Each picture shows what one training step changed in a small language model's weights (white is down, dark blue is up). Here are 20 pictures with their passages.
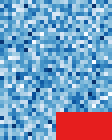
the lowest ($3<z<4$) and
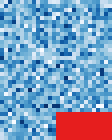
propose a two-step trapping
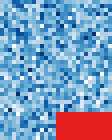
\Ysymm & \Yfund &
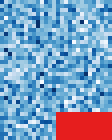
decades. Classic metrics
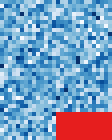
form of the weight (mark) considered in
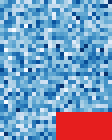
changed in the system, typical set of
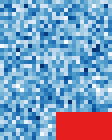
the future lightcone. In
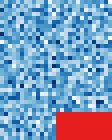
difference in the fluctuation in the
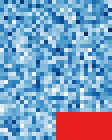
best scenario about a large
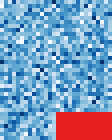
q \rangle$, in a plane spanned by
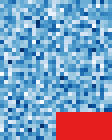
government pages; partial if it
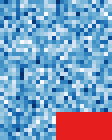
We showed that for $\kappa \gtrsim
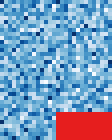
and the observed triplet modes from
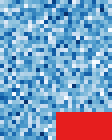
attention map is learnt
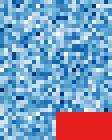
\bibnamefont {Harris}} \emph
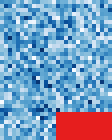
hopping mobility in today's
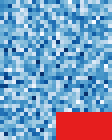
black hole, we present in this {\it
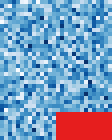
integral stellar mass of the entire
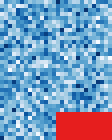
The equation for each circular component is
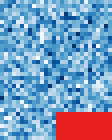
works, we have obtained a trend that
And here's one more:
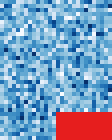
of the confinement ratio (CR),
